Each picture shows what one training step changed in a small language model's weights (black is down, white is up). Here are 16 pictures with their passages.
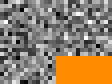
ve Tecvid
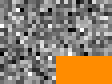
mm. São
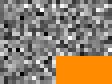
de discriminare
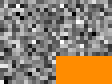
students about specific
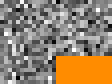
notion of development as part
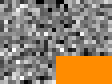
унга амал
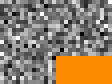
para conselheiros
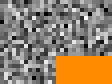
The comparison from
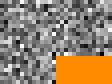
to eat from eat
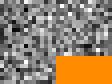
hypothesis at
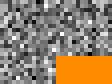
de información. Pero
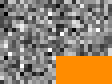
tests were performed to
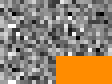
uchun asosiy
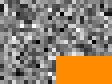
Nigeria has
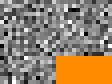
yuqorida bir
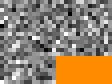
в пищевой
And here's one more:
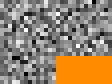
mutation had been
